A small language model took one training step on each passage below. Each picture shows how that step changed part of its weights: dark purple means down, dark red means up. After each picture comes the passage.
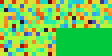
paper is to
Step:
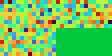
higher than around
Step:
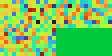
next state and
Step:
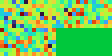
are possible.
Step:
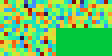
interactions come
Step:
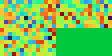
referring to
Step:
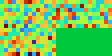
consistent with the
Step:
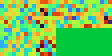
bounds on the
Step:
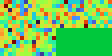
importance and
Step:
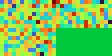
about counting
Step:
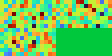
Analyst has
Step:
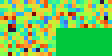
was derived by
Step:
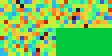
feature falls
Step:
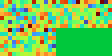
distribution of the
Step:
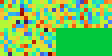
no such condition is
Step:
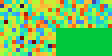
the optimal solution
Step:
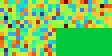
is shown. This
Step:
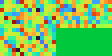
to adapt
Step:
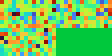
of galaxies,
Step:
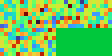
at early
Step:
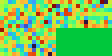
that we measured in
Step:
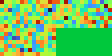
to axis
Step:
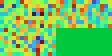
the focus
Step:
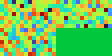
quark model as
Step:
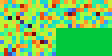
& CES
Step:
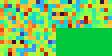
a function of magnetic
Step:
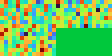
the $W$
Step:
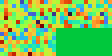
small $\omega$
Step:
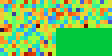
lower bound of the
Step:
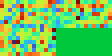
of Disability
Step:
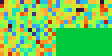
details in
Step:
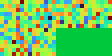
To do this we
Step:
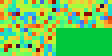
of vertical
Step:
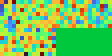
the main results in
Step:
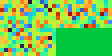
described in the
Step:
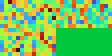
the electronic structure
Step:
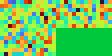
structure constants
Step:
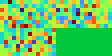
space. But
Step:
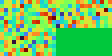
is filled
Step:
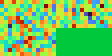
After a
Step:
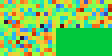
electron GF and
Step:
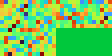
are consistent with
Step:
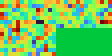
ends in
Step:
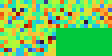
emission feature associated
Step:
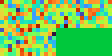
for a range of
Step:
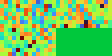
the data shown in
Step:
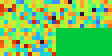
appearance and
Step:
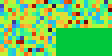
Q_\alpha -
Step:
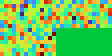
papers in this
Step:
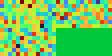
and consider its
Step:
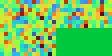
control at
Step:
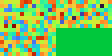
relative to the
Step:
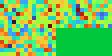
and heart
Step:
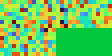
can overlap
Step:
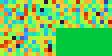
line is the other
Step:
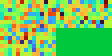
Several quantum
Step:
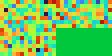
and X is
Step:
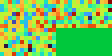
of the space of
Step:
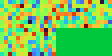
current research
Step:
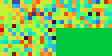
(with strong
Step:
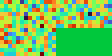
cause of
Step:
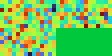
half the
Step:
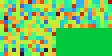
we describe the
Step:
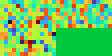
the nonlocal
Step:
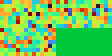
are shifted
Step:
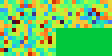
\and A.
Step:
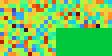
solutions described by
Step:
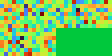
velocity units.
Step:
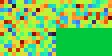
BS via
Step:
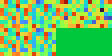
the number of
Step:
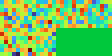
the nature of
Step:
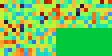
hand side
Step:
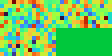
pages =
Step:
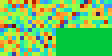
support structure with
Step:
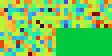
estimated to be
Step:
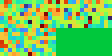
looking at
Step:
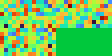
is supported by
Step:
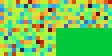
is to ask
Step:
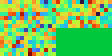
test and the
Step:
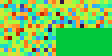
because the net
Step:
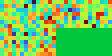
widths of
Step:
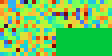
best magnetic parameters
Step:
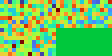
the + part of
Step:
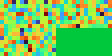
process, and
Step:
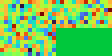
where each of such
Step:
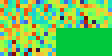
the physical
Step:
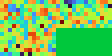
with continuous
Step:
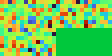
ML model that
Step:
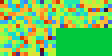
and a standard
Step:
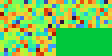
particular, when
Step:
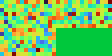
of the feature was
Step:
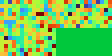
nodes to be
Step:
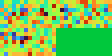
expected to give
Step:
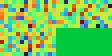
information such as
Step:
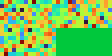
total interaction for
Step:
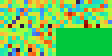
only. They
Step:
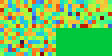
in computational
